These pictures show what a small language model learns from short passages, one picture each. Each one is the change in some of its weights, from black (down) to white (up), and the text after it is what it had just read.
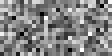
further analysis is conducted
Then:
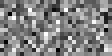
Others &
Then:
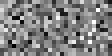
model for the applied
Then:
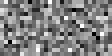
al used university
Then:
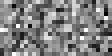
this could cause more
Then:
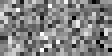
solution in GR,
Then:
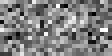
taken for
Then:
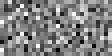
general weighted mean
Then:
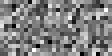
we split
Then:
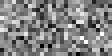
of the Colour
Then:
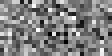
obtained with a local
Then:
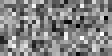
in the Cultural
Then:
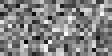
In the past
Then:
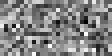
the training of
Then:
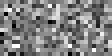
variables with the
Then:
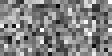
the probability distribution or
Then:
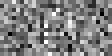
that different estimation
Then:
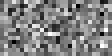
to a solution. This
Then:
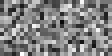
to stress that we
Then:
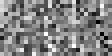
scenario and
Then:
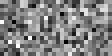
ML model. A
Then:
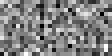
patients during the
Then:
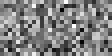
in concrete it
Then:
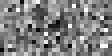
long time. This is
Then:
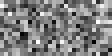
J. Pan.
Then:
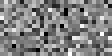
from synthetic
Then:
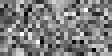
speed of
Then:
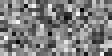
interplay of
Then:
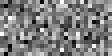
drifts obtained
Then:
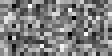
is the position
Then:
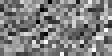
perturbation in
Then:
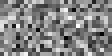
the proposal
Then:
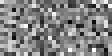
are that of the
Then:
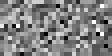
the relation between
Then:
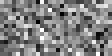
JUNO are
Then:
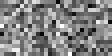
a system of material
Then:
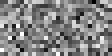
the rulers of
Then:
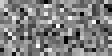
Tools to
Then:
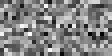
the accelerated
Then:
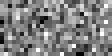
Ni, with an
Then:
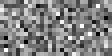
concentrations in
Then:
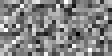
a component as a
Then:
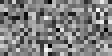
designated diet 1
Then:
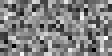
period between 1911 and
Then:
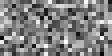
system can act as a
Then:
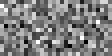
bound for the full
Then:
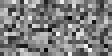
only to the electron
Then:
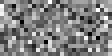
theory and experiment for
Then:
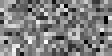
There is an
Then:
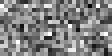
momentum width of
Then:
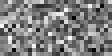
the cosmological
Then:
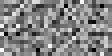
a crucial
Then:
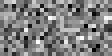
“right” or
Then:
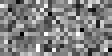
used more recently
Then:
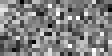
regions of the
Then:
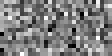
open string of
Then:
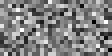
pressure and transverse
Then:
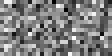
is continuously
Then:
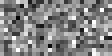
NV centers.
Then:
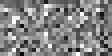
The Frequency and
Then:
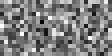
exist, such as
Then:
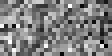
the experimental result in
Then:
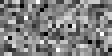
the cohesive energy
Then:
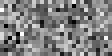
are summarized
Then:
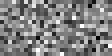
used for characterization of
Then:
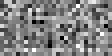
both salaried
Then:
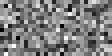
evaluate how many point
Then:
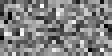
spectrum. In the
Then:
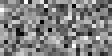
calculations, this only
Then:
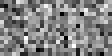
MC steps,
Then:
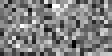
fluid model,
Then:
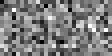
poultry is
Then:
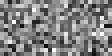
capacity stood
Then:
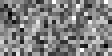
clock interval N
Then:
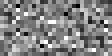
2. Condition to
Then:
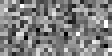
mass of $\sim
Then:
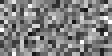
between fundamental
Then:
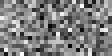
of trade between
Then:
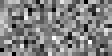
off shielding factor
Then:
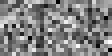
the cooked
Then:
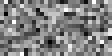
201 This methodology
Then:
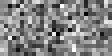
an ionized
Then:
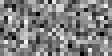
scripts with
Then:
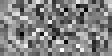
seeded, so
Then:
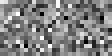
book in which
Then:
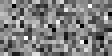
traditional Chinese
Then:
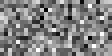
and quantum error
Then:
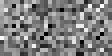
limitation can be
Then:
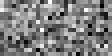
L, x \cdot
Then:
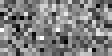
of substitute
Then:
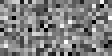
location (Fig.
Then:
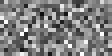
on the instances
